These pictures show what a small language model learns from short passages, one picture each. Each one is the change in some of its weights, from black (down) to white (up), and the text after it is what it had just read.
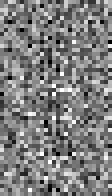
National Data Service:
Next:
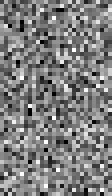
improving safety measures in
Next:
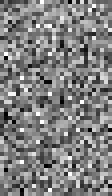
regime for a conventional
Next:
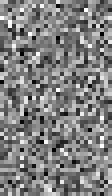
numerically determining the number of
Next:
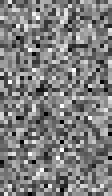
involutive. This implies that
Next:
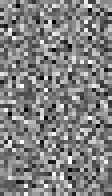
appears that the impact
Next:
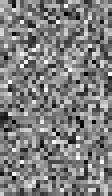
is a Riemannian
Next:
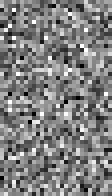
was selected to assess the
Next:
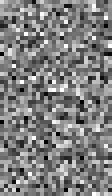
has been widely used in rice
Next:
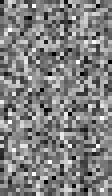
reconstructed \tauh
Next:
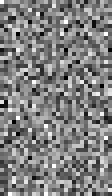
design of the study. All other
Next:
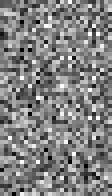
support sont de hauteur
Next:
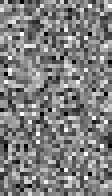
schemes to determine
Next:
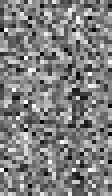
}; \addplot
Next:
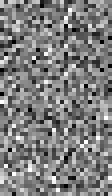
because IDF criteria
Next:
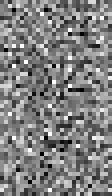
of the dominant singular
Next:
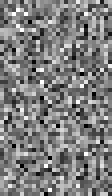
to distract students from reading
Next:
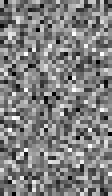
transfer of biological
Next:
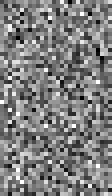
(online and offline
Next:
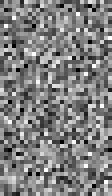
no known closed-form solution,
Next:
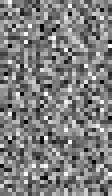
Bagshaw, D.,
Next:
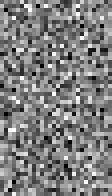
be lost as time goes by.
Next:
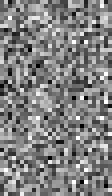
outside in worldly
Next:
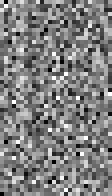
such that $XX^* =
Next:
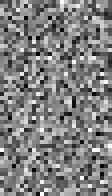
doctors on daily basis or
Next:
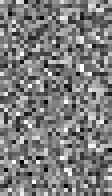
can be diminished in such
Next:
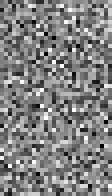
transcribing recordings.
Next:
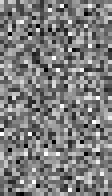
by the $\hat\beta$ functions.
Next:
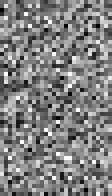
the negative influence of
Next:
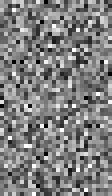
these $d$ modes. As shown
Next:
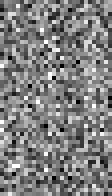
come within the horizon and
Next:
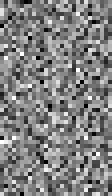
two different academic
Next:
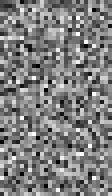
prove to be useful in other
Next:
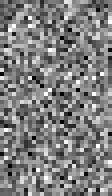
body. \begin{table}
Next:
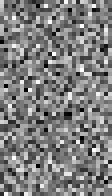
spacetime can be studied in a very
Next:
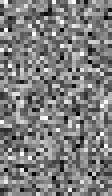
$$ Chaque terme de
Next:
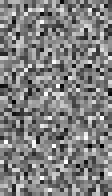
experience, theme,
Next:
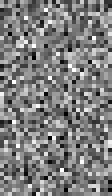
la--spacetimes}. In this paper and
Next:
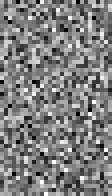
naturally means that the
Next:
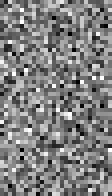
move noninertially.
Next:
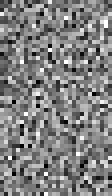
streams quality to be used
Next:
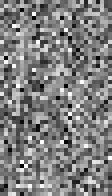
that there exist common subsequences
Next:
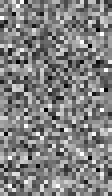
- assets of banking
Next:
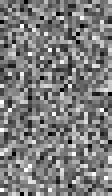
\ldots \label{prodI}
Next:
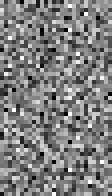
the Ziaetdinsky
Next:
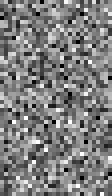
attributes. The output of
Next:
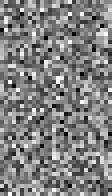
retrieved. Eleven
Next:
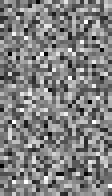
gate stacks of around
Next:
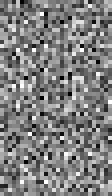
and performance. ##
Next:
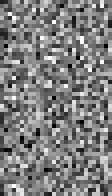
realization can absorb the
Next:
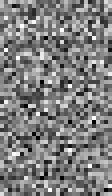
is constant. This completes the proof.
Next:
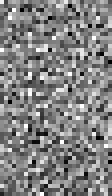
figure~\ref{fig0}. The
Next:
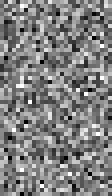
obstacle to be exerting a
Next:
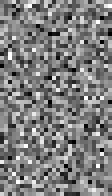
P2RX7 gene was
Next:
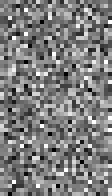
of Theorem \ref{T2} it
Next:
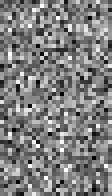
contains from 2.5 to 10%
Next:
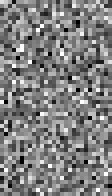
events more than 90% of the
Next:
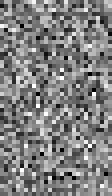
derive an approximate solution to
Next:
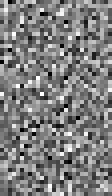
/ AVAPS
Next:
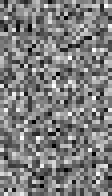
this as generalized TL, which
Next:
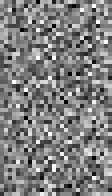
5: Figure 5: The model of energy
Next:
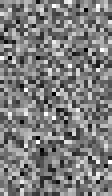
balance of geographical
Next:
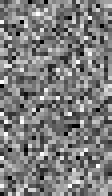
upper half-plane
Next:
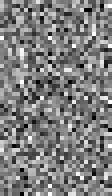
this is not zero, by
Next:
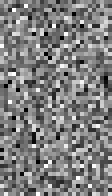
of queries appears to be
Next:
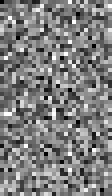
refers to the failure section of
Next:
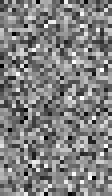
is that formulation 2 is the better
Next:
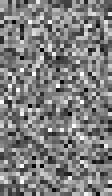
L}$ reduces to the first term
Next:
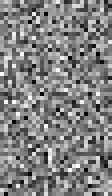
(the gluing of two
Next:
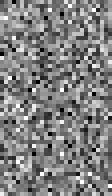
temperature at $300$
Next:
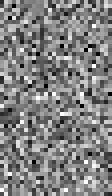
by hand. They would hit at
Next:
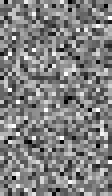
was derived in [3] and used
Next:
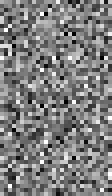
S[d] \rightarrow S \times
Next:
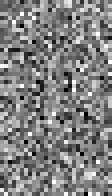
together with %the author
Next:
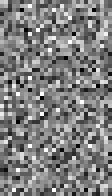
reflected. Yet the
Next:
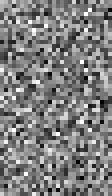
I$ is the image of
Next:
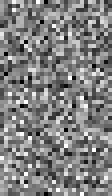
these displacements are linked
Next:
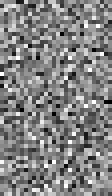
and therapists [3,
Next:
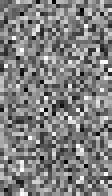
We use a concept of weak
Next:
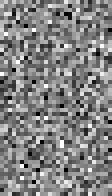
-regular if there exists an
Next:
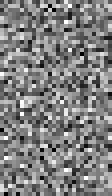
tasks: the first task
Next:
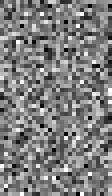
algebraic tropical cycles are
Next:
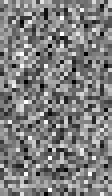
but not identically distributed
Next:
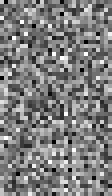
of $\tau $-measurable
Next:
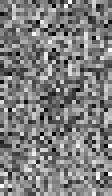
R. Chaudhary
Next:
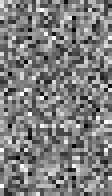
formula: $$q(t)
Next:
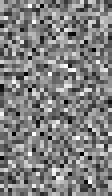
green) increases as the
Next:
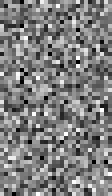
not difficult to see how an
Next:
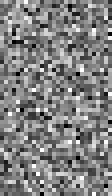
can poorly dispose teachers
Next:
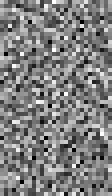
the primary baffle to
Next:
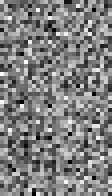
f, \end{equation} where we
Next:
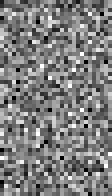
create safe spaces for
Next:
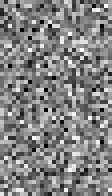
regions where the contributions to the
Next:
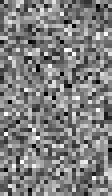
many-body systems which are
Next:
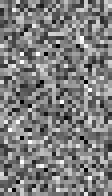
This will be an important step in
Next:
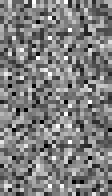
by the fuzzy
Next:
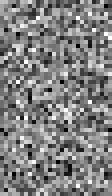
research is being done on this
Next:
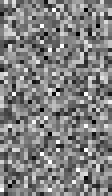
n$. On the other hand if
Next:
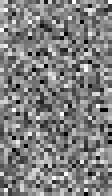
linear sections of $\Sigma$. For
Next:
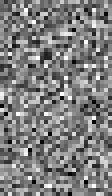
The present work also indicates that oil
